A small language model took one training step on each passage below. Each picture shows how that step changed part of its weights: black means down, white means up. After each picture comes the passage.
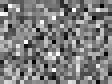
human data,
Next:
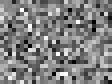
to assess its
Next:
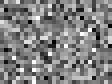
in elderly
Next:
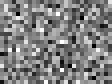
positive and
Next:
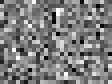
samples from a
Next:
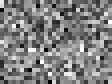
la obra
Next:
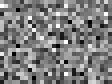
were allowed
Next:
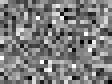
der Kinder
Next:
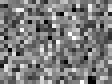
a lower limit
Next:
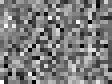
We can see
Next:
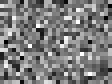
with a given set
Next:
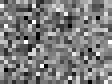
to very low
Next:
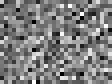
yili bir
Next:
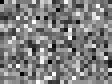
throughput. As
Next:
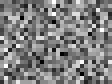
current model, the
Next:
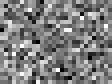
merging of
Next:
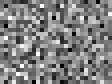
effect of the
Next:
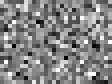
of beacons
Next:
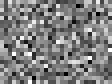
complicate their
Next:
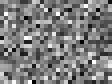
below indicate
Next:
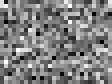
two modulated
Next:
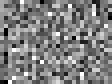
respect to
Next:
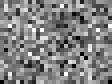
educational system*,
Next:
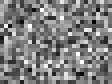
features by
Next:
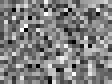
7 lakh
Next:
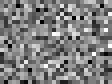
the reflected
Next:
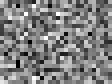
the conditions of
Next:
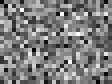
reduce their
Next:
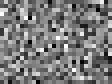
models in a
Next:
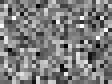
of different users
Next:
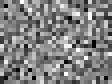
includes three
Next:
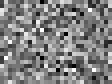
terms of
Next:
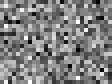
during its
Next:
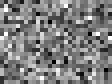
taken with
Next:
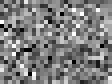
authors in
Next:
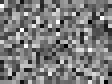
is a standard
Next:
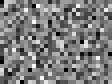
distance from the
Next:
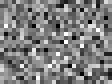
core which can
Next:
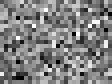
a circular
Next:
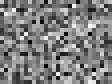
the old
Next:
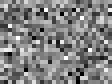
nivel de
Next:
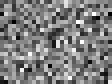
constrain these
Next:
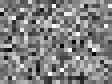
We hence
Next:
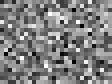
that generically the
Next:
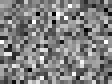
social values;
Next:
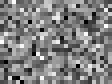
Number of
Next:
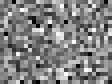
\det S
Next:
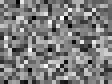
the boost
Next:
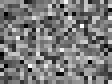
each qubit
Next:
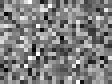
One of the
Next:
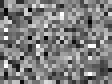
with wave
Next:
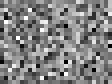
field characterization.
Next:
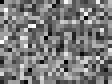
only in describing
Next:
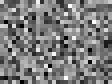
up that it
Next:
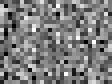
were prepared
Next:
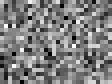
– less
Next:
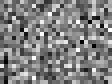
number $p$,
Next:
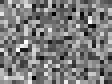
iterative process
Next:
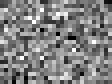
study sheds
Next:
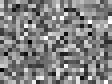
the solutions
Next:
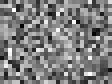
with grain
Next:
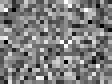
grid for
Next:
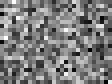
fit for
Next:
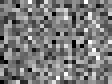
measurements were
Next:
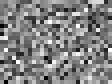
vi elegge
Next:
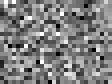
la vida
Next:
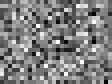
characteristic of
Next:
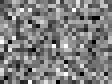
due to close
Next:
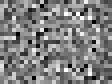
conditions under which
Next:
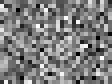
implemented by
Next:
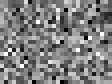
means that the
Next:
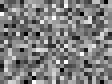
e *La
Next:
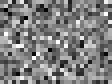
al., and
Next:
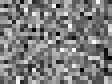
distribution outside
